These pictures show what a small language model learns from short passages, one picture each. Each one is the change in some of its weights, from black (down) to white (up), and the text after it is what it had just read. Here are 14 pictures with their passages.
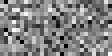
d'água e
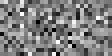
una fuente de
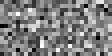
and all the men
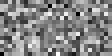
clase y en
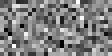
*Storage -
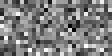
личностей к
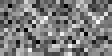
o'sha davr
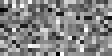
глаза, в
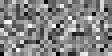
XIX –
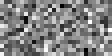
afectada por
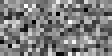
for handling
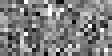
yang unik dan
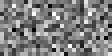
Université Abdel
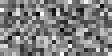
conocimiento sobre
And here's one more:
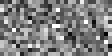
о высокой
